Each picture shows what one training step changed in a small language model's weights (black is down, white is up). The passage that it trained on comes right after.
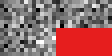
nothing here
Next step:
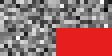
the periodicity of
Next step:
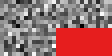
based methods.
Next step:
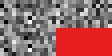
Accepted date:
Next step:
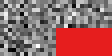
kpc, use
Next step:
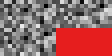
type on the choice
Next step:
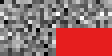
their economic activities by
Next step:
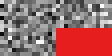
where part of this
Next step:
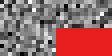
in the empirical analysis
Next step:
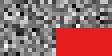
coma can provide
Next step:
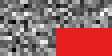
documents on data
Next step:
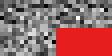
solution preparation
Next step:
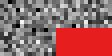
specifically developed his response
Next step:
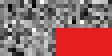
Bethe equations
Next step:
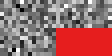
one of them.
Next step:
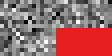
spatial concentration through
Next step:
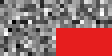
papers in various national
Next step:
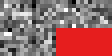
glycemic control
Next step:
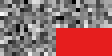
method of teaching language
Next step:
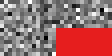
to write the
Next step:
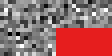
done through the integration
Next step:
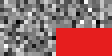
region in the
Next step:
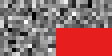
Real GDP
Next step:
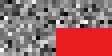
Care machine at
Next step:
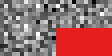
-convergence when
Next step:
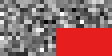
a result of
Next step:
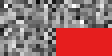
signs are
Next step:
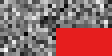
among parents who
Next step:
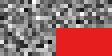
minimal supersymmetric
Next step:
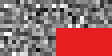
“the whole”
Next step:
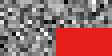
a key strategic
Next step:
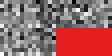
quality, actively
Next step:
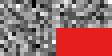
uniform epidural
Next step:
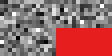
This asymmetric
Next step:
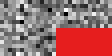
this paper, the
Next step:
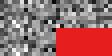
will not only
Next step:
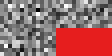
instructed to
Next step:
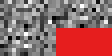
not supported by any
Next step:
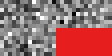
energy source. The
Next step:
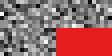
terms one includes into
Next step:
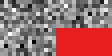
natural trees.
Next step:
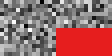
for the stove
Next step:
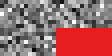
outputs of several
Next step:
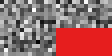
in the short
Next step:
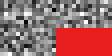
theoretical scenarios were proposed
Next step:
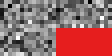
analysis is more
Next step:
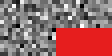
The most striking
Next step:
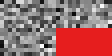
the fractional CP
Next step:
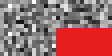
simulation. It is
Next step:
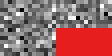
experiencing some
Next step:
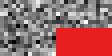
challenges of training in
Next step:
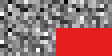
other important topics that
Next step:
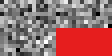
for stellar rotation along
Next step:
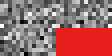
into the library
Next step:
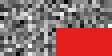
operator considered in throughout
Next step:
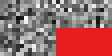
that axis rotated
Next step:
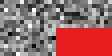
we use the
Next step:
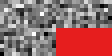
intersymbol interference
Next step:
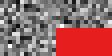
The preprocessing stage
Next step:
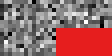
39 leaves were made
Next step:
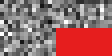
and electricity to
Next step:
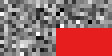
weak negative correlation of
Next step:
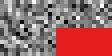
expression. For the
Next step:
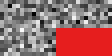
AI and SMEs
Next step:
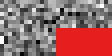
a more accurate initial
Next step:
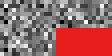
Guía de
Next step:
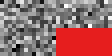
the soil.
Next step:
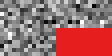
a way to have
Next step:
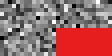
territory is
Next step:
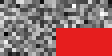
the HTE of
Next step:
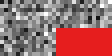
which means that the
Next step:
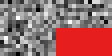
which was used to
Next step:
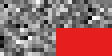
element of NV
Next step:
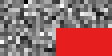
do not have a
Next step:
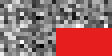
probes dark energy
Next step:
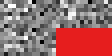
had to provide
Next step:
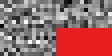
\nonumber \\
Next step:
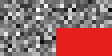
etc. However,
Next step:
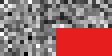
to train machine learning
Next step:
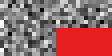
Sloan or
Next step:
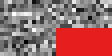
depends on the
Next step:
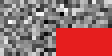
of reverted
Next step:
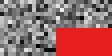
for a cyber
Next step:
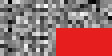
cognitive skills that
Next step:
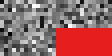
that it is not
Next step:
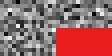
edge ($R>
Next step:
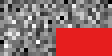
is invariant under time
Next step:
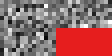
Furthermore, we assume
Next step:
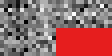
Thus this term gives
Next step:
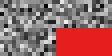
for 2-
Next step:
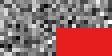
of PRP in
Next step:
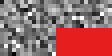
only using the developed
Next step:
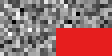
recent years to support
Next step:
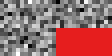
not only to
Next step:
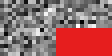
disorder on a linear
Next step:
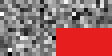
an educated and
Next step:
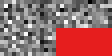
renewable energy
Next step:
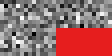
water," SDG
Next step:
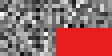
keeps nearly
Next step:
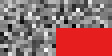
beam. As the
